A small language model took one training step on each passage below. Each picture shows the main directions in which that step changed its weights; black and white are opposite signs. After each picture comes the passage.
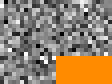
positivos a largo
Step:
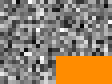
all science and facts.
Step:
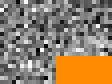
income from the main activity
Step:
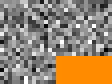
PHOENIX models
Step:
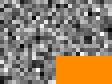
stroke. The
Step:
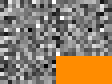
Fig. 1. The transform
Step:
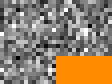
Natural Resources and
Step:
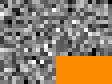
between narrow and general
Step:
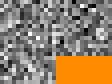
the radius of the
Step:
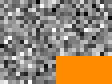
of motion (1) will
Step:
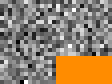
publication. Dmitry
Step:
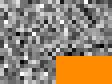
al resto de los
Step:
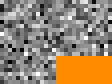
going through the core there
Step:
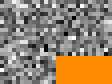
previously enjoyed
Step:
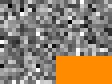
malakali kadrlar
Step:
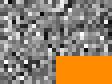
University), Ministry of
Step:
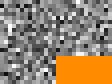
as they are the most
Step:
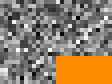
la ciudad y el
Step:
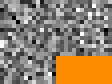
superpotential becomes
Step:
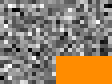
argued one cannot
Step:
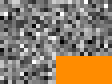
как элемента
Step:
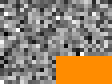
graph-based technique. 1
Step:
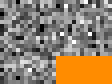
estimate spectral absorption at the
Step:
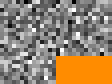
to school rules may be
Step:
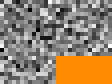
besar responden merasa
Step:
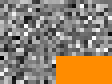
is triggered by
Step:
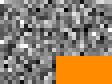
hyperfine levels of
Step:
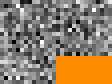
this transition temperature, where a
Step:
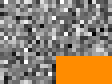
through which stress influences
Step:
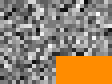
of Arts & Science students
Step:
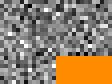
mechanical performance, durability,
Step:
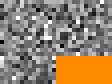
zu erfassen und
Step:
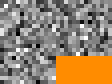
a secure manner.
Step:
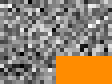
Dynamic downscaling is
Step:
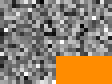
birligi yarmidan
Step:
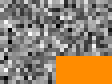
see the description in the
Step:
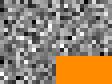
\to \frac{\tilde
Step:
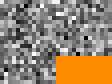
stars and young planets
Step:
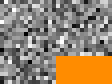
Practices In order to
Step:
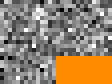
bartaraf etish
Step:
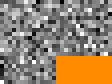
brasileira. 1
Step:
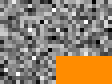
need 42 cycles to
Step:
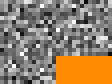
family planning were: age
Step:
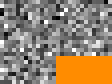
single GPS-based
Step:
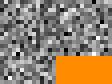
of the reasoning, we
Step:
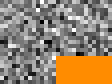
unda dars jarayoni
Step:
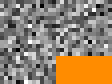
and its geographical
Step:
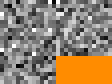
install packet classification rules
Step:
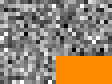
contained in the TESS
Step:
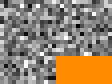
at least 24 hour following
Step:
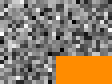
constant diverges in the
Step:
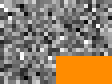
will be most often small compared
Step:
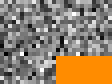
z ahamiyatini
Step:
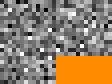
o'z milliy
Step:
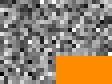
access cloud-based
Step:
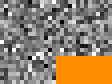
population of traders,
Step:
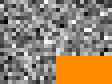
transformation (LT) of
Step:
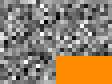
pressure lowering preceding
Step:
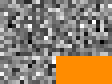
to investigate the effectiveness
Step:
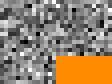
factor rely by the
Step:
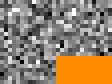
of socio-geographical
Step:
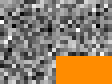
Evaluate performance metrics
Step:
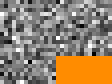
combined range between 5\% and
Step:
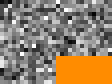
clínico agravado
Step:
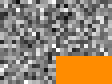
green graph given that we are
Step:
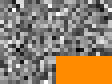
Source} Most of
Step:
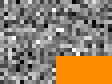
oʻzida 21
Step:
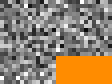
5G PPP
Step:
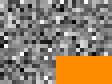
main components, all at certain
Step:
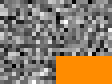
был ниже
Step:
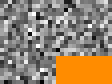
R/C frame are within
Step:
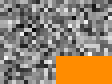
the Classification NN
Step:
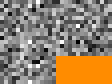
of the total CPU
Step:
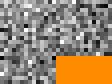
inicia-se com
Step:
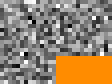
must be addressed.
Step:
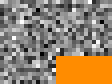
dan mafkuraviy
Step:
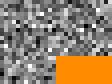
predesign mooring system
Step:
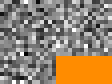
global green digital future vision.
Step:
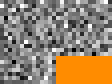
Los Alamos,
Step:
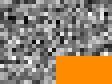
componente essencial na
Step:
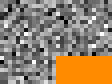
random matrix method even when direct
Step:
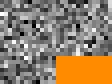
свою группу,
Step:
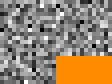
and robust to disruption.
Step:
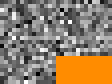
ilmiy rasmiga
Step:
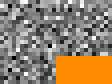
appropriate treatment measures, optimize
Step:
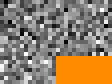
ED is as stated in
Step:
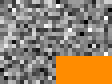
Anil Kumar
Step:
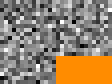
Sometimes, listeners
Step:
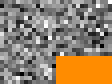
and dibromo
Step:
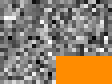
therapy; Highly active
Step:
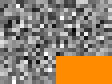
as a single Trees class
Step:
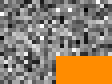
upon the exploitation of
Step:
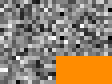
the times of iteration need
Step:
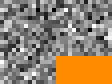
compounds are presented in
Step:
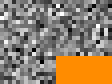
for almost everyone and across
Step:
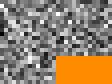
single hole of radius
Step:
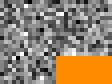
рассказывается о
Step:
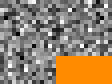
S=\int ds\
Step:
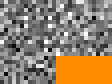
constant. Also, there was
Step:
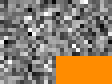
subject is weighted with the
